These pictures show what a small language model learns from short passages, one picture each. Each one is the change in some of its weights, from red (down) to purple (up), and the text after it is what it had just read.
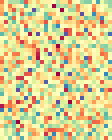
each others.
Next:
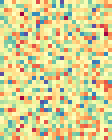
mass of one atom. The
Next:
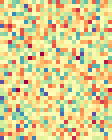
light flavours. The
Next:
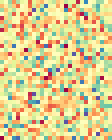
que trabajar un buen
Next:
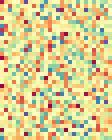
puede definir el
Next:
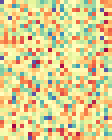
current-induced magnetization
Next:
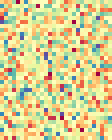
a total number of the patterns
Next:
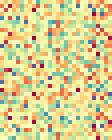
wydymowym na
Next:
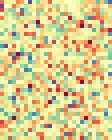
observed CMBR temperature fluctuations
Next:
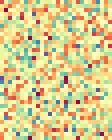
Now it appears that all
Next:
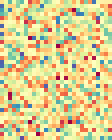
the volunteer
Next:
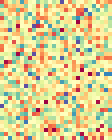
un filtre Nombre
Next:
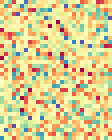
Density Ratio in
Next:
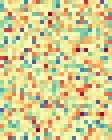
as of November
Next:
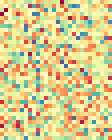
de producto y proceso como
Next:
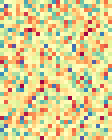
are computed by the central
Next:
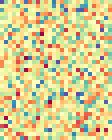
a circle of diameter
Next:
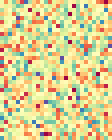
fortunate to have
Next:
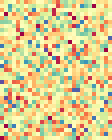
are performed: In the
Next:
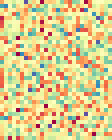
administraciones públicas y
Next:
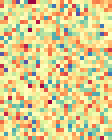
the maximum pressure exerted
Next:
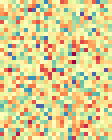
Yun Jang,
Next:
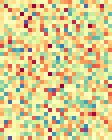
the direction of the electric field
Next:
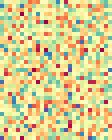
each of the attack types
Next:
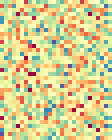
turk” kimligini
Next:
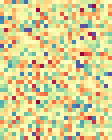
b. Kays adlı
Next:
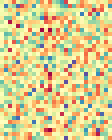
Москве, и
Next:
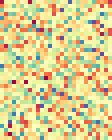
with positive helicity,
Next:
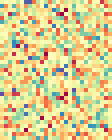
su familia,
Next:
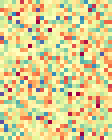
entanglement entropy has a similar
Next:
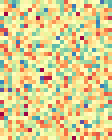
for fruitful
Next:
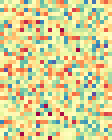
independent and $Y$ has
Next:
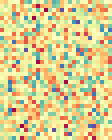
implantation, informed
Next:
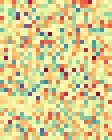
contrast, covalent
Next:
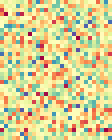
мнению Ю.
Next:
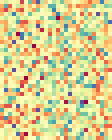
analyzing experiments involving
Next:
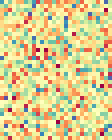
make practical use of these relations
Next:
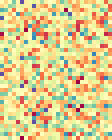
ін. Херсон
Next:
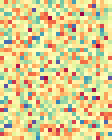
iken, kadınlarda bu
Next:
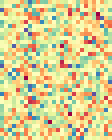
final term is a representative
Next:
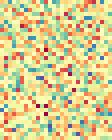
procedures and only for specific
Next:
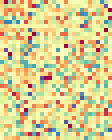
for things other than
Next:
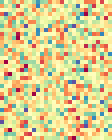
ko‘rinishi sifatida
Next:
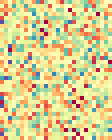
последний слог
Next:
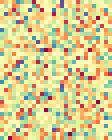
of loss amounts to
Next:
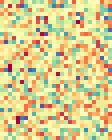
in some crystal structures,
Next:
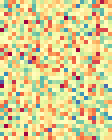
Kreis*, Wien
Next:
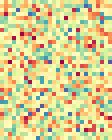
de inschrijving
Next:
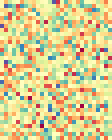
data which are produced within the
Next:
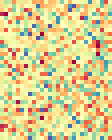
vujudga kelishi
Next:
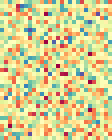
the temporal period is larger
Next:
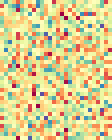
ilmiy darajali (ilmiy
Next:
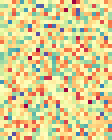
of a geodynamo simulation
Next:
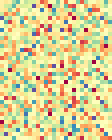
а также способов
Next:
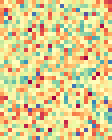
image width $W$.
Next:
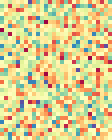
na semana, por 50
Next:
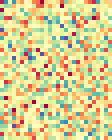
on-demand mobility
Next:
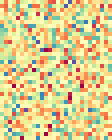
of the simplest models of
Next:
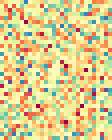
phase space. If the
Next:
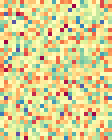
derive the renormalized angular
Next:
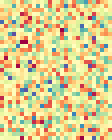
$b$ belong to
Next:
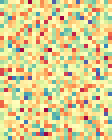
the row of pixels to
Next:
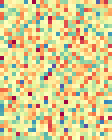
las Figuras 1 y
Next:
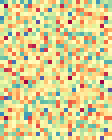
gas from the intergalactic
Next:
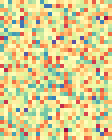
ijtimoiy fobiya bilan
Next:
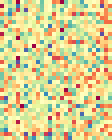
ularning sun'iy
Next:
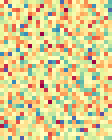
the coupling strength, $R
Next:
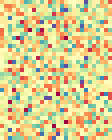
bounded from below potential function
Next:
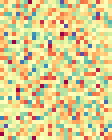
diferentes órganos
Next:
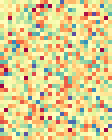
showing a monotonically increasing
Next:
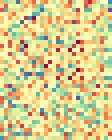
the implicit conflict between
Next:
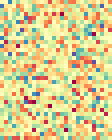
articles remained.
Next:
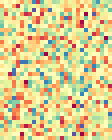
signal was modeled as a
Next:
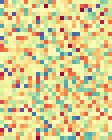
de deasupra
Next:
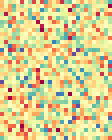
на достижение
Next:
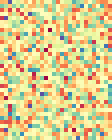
that it remains almost constant even
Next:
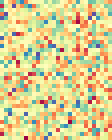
disebabkan karena
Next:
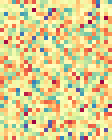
where we apply the DMET
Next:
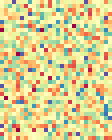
cada número do
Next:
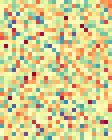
plays an enhanced role
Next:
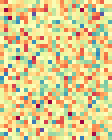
Below we shall
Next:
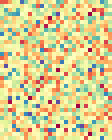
incluem medidas de
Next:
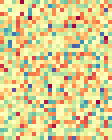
talabalar real tibbiy
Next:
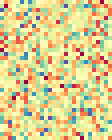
ampliada. Porto
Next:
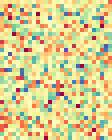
low (high) speed
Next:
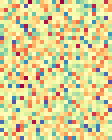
angle ($\phi$) vs.
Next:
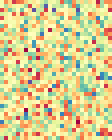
levels per site was
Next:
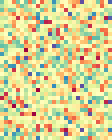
of vortices, the system
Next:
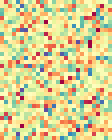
each AOI for all
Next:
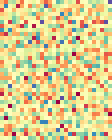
two well resolved spiral
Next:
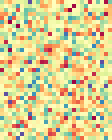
в рамках
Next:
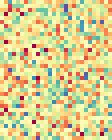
on designing more powerful
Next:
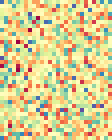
the tunneling of the
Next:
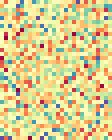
werden. Von den
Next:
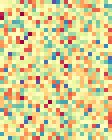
the grid in the frequency space
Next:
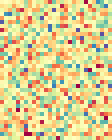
massive disk underneath?
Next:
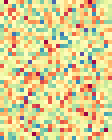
fit, which is just the
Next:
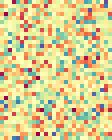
информацией между
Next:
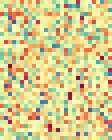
in the study of the
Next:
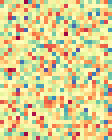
\left[ H,
